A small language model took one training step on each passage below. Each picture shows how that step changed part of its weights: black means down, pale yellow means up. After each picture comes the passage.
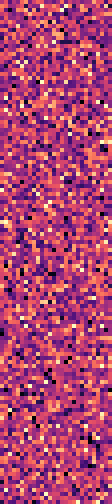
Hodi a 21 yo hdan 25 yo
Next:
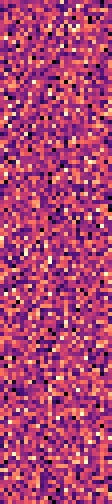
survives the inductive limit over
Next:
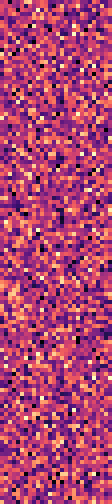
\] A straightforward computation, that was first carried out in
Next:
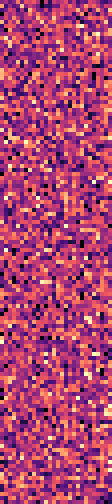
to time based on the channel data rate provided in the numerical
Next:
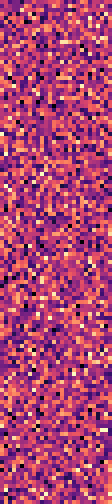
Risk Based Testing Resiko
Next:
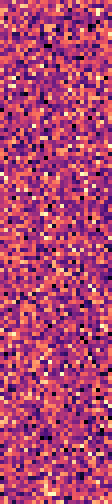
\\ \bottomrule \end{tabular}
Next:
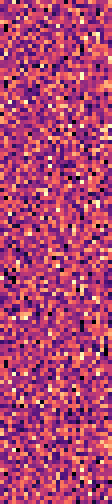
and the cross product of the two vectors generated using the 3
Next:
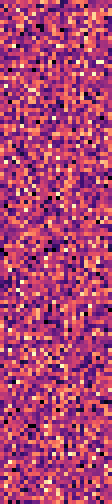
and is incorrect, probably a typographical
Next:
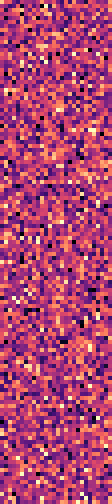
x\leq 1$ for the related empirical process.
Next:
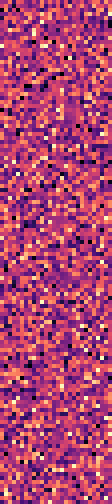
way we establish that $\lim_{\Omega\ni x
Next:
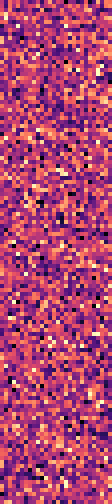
\eqref{1.5} are proven. It
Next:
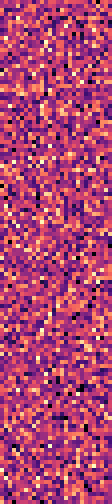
addition, researchers typically assume a time threshold
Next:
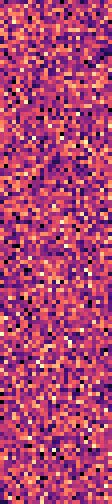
Technical Specifications" published on
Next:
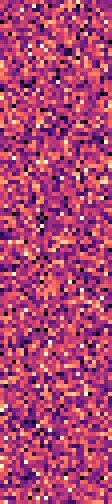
мети та завдань навчальної
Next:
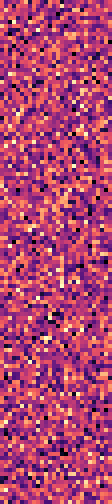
human rights. These include ensuring fair
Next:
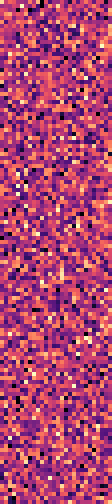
the following definition. \bigbreak \begin{figure}
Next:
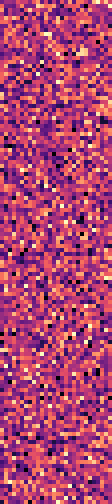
S$ is its connected component of the identity, having as
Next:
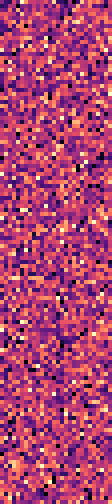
Quarta Feira, 26 de Março.
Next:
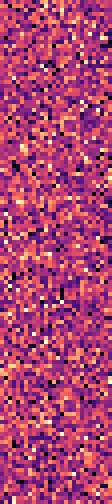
dengan kebutuhan zaman.
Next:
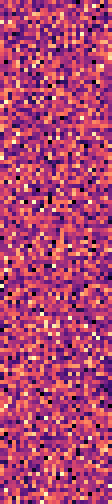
view $\Omega_{\text{fov}}$ (in
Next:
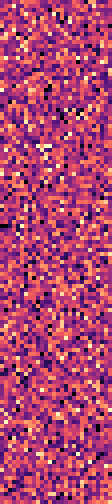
whose adjacency matrices have norm 3, but in the
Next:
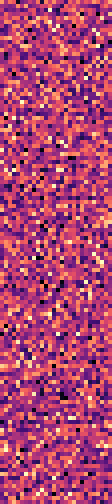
convex. Next, suppose that the minimum is achieved
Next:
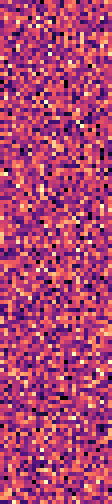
slices that are not ellipses.
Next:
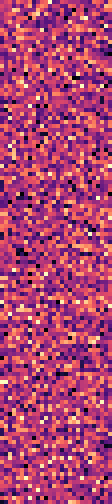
океане // Акуст.
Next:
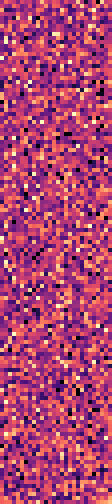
membership of any element $R$ of
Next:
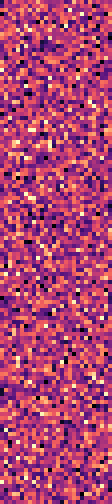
oireiden kohdalla emmekä
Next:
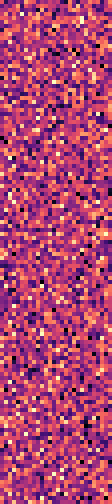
and the onset of bias is correlated with changes in
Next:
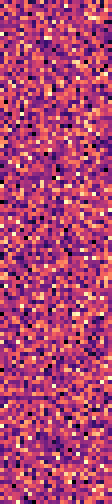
fuera de las urbes y, en
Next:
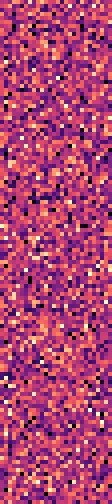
bu ko'rsatkich sprintlarda juda
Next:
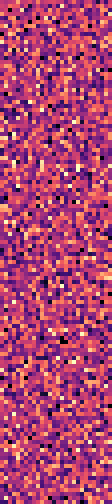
subclassing for extending functionality.
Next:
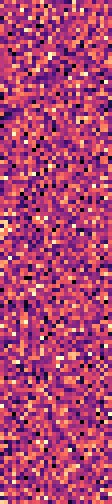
операциях с желудочным
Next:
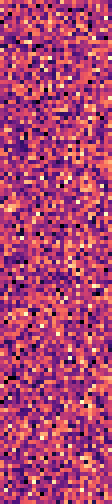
search SA5. Fig.8(b) and
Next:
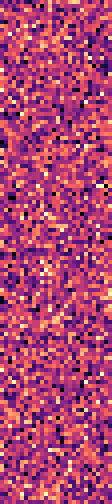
constant curvature, Publ. Math. Debrecen
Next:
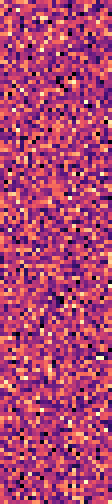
bahasa figuratif. - 2)
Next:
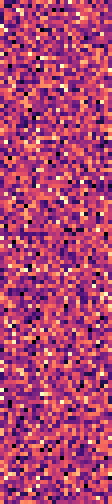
of a TIS reflection with negative price values to
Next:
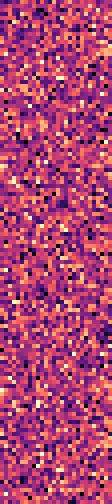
джерела 1. Державна
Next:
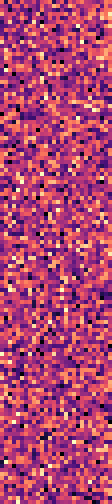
constant and smaller out-of-plane lattice constant likely
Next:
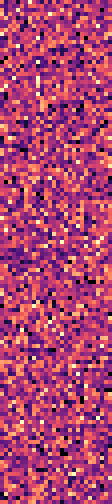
progress. Inversion with varying wave
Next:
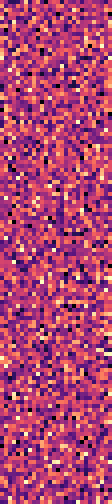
excitation mode of the second band by affecting the
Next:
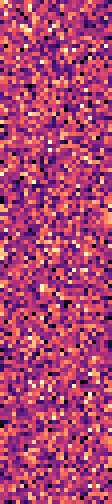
no objeto dos acordos de
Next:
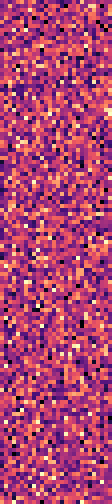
presented in the third column of Table IV of Ref.
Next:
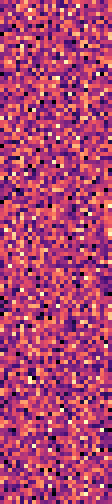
élite” (*small elite*) para la
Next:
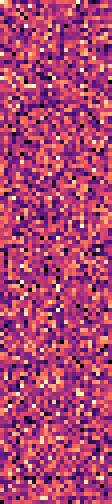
own right, such as solving the strong
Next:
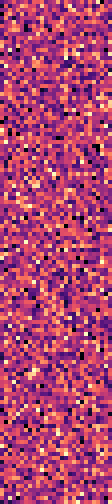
spaces of spheres are the same. But the
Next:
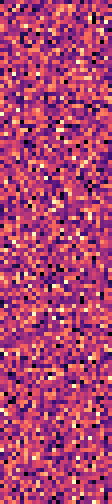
be the Gromov-Thurston
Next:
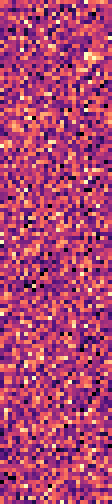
campo técnico, reduciendo su
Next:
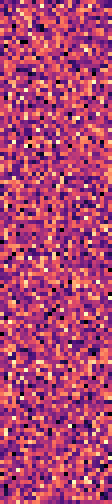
bosqichlarida, quldorlikka
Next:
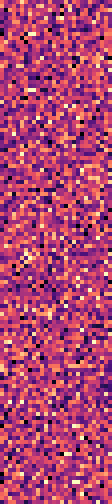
A utilização das redes sociais com o
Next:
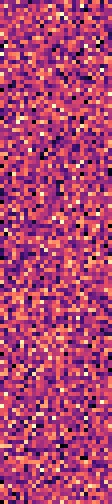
Compostela e Universidade da Coruña
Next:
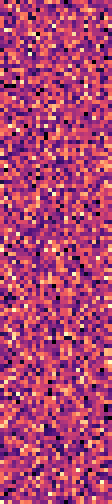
two azimuthal asymmetries,
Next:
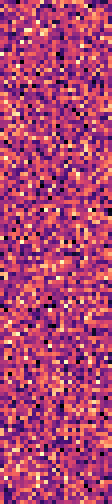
1$ we study a time-fractional diffusion equation of
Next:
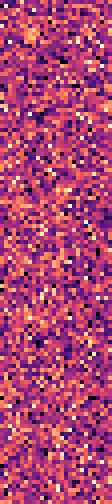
functions. For any function $f: X \to
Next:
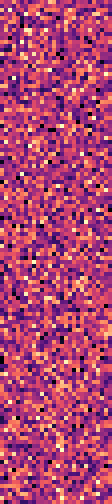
$2$. Moreover, we show that in order to prove
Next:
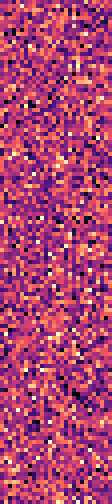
of order $n$ is isomorphic to the additive
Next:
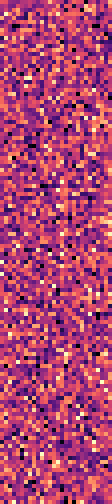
solution is used to impose the Dirichlet boundary conditions along
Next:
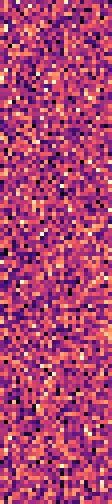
general, the state of the system will therefore be a linear
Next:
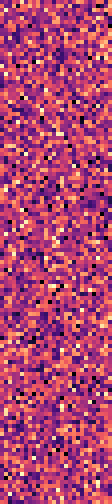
\end{equation*} because the left-hand side is
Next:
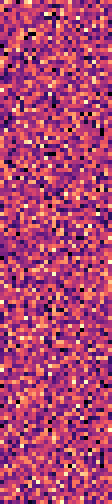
e/ou dos Monitores de Educação,
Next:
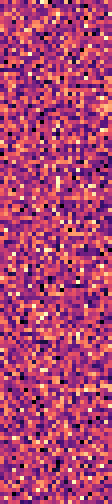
спостерігається їхня фактична
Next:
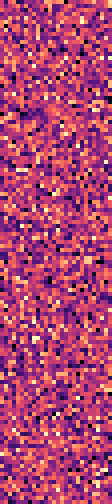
Under the fixed-depth constraint, higher-order
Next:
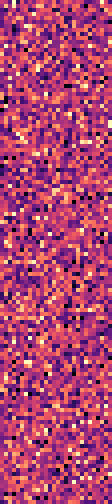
винятково від автора, і
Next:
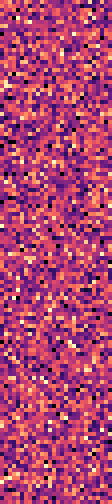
aquele posicionamento, ouvi-los
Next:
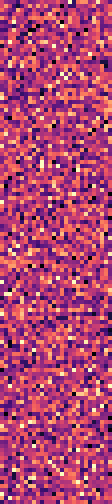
su "yo" se vuelve hacia
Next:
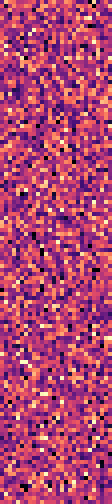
\cite[\ts 4]{rd}. The description of
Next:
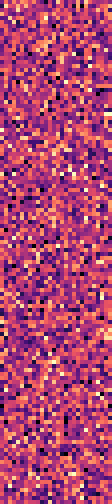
axial direction. The closure fluxes of all these
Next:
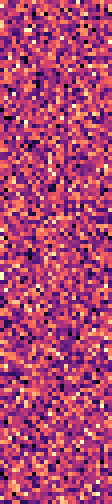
showing that even under such low regularity assumptions on
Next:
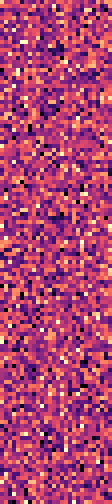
an eigenvector, and the multiplier is the corresponding
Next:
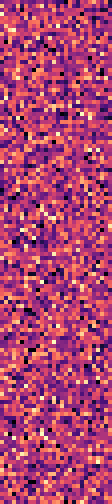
isbotini topmoqda.
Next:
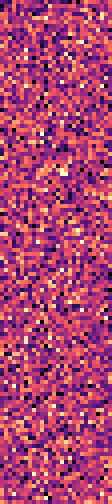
2. Зарядланган уруғни
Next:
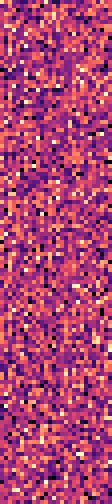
okviru mermera trijasko
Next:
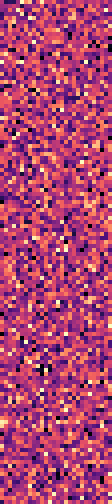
caused significant environmental damage, especially against
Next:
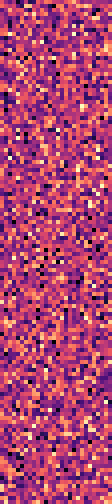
also known as a symmetric mass generation (SMG)
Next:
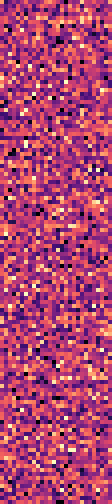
of the $\Delta I(z,V)=0$
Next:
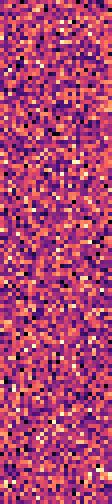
$X_{\infty}$ respectively. Because
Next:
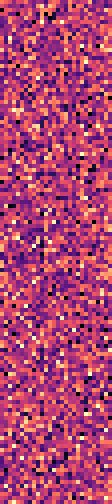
a caracterização do grupo amostral com valores
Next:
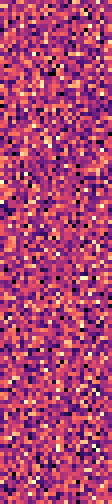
speed was found to be $\approx 750
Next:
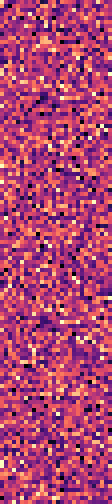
to Managing Change: A Practical
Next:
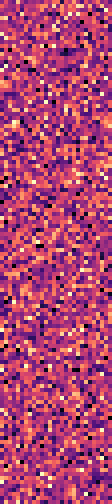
el objetivo planteado que es el de
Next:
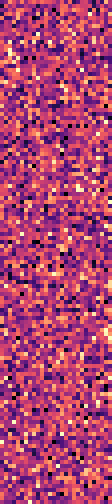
the Cauchy-Schwarz inequality tell us
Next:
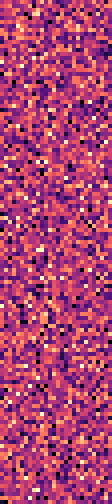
использовал в целях
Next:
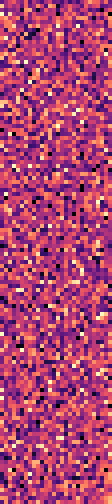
parallel to the real axis and passing through the
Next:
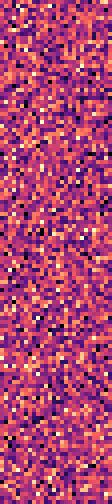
the intracellular to intercellular coupling ratio,
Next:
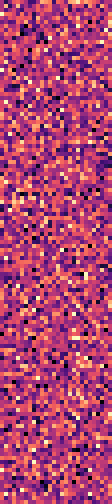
відділенні інтенсивної
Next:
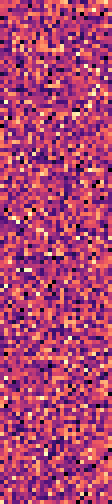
erupción dental y la fusión
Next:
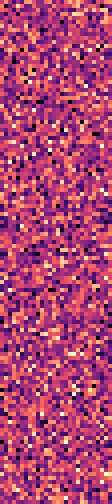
AE of non-convex penalty terms,
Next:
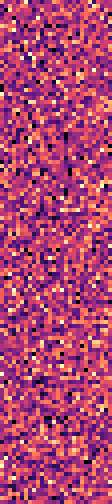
Tempered Discrete Stable
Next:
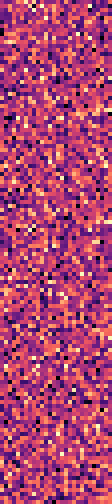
test rejects the linearity hypothesis for all values of
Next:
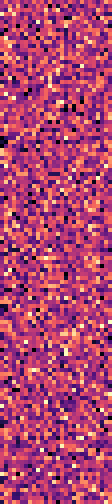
are not generally applicable; are more time consuming;
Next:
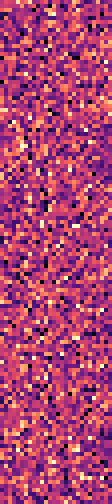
процессуал мажбуриятлар
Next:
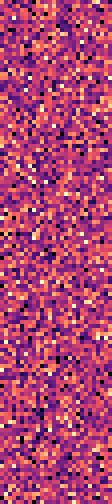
Revista Iberoamericana para la
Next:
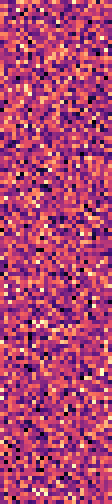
for strongly interacting MNPs. These results
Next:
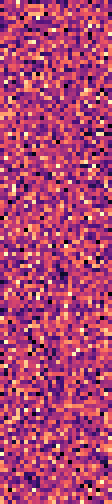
$\asusy$, for which the more stringent constraint
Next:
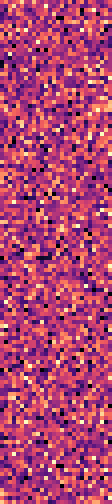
България върху
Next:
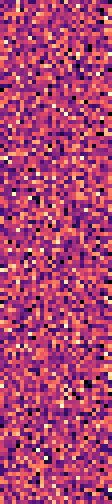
inovadoras que favoreçam o
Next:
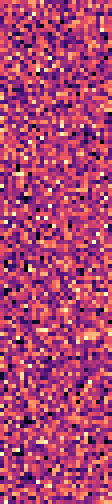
держави на початку 1920-х
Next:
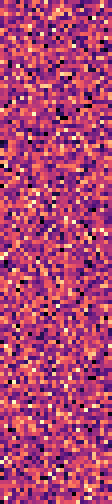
solutions. Although they might be quite expensive,
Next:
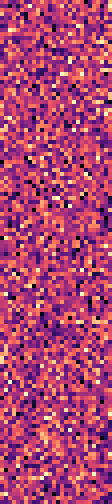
using a \gls{NN}. In this work we
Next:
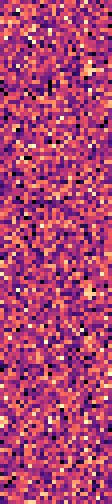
sua produção, e irá dessa
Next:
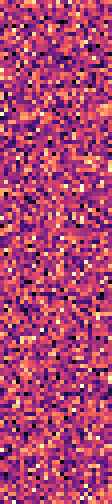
to the frequency of an ultra-stable solid-state
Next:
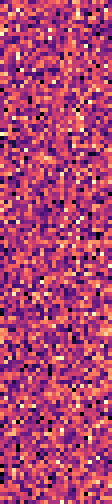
la que está imbricado el desarrollo del periodismo
